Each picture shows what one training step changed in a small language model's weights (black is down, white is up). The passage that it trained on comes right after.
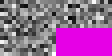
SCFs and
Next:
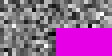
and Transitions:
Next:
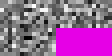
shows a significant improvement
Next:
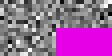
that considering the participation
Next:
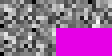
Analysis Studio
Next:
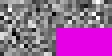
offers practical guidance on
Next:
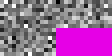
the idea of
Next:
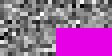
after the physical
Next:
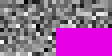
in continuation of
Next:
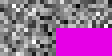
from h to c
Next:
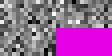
water. The mass
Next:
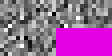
education system to
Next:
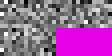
of the estimates.
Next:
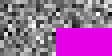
seems to be a
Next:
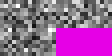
adopt innovative ICTs
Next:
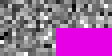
referring to the
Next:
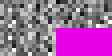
For instance,
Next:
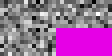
However none of these
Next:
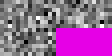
making it suitable for
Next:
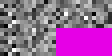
Novel Method of
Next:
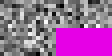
industry is radically
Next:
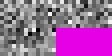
teacher perceptions, especially
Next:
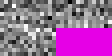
to the elements,
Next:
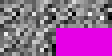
models. Results:
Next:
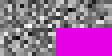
require the original
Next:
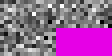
performance. As concerns
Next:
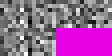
energy consumption rate for
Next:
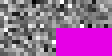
is less than the
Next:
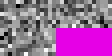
as well as the
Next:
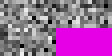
We then set out
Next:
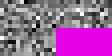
that clearly differentiated
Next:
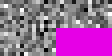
temperature increase due to
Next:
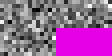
my maintenance staff,
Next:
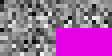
legislative arm
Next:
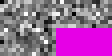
of cold stress
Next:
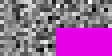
2 Curve
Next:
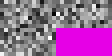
only of 2 years
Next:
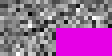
determined in the manner
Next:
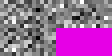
a real lever
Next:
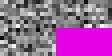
in the range
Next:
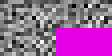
be considered novel or
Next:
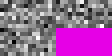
to at least two
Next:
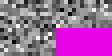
in the same way
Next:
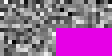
of the most commonly
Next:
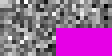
cone R =
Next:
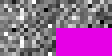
value. X
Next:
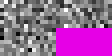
the textile
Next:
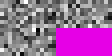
coefficient [%]
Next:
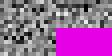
activity with or without
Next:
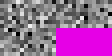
conventional energy sources has
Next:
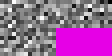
According to other
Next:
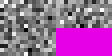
the figure that the
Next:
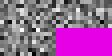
using cup plate
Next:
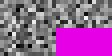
Scopus de
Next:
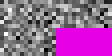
site. The separation
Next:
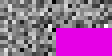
result, there is
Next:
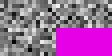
female yellow
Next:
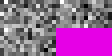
of special services,
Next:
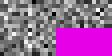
is basically related
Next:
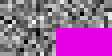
farmers who maintain one
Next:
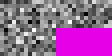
Testing Specimen
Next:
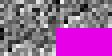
three types of behavior
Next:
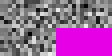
in driving economic
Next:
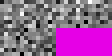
navigation situation.
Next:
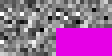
views, and the
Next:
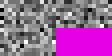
their studies and during
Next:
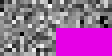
viruses of
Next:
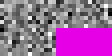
The issue of
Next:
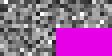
for comparative purposes
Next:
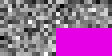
identified with the help
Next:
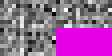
power generation systems;
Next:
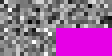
new behaviour. In
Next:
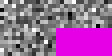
the DJI
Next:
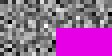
principals' communication
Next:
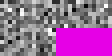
size, budget,
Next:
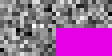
duration; only minor
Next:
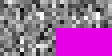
resonates with
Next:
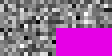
a partial influence given
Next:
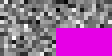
that the dependence is
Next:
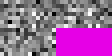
by means of an
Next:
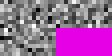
eight transparent plastic
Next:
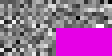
antibiotics were continued
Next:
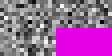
was reduced. The
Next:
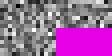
also preserves
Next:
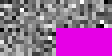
rates of top
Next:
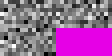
and it was
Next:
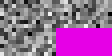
learning that are creative
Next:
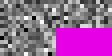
replicate the progress
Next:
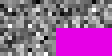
is also needed to
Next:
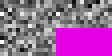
methods, and the
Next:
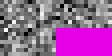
Based on these
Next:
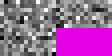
Interagency Program
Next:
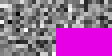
30 percent to less
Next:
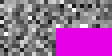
The Book of
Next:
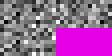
diabetes. Management of
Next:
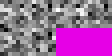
PROCESS OF
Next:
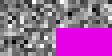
problems difficult, still
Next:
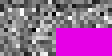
generation, as demonstrated
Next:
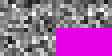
to better understand the
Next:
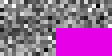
the level of
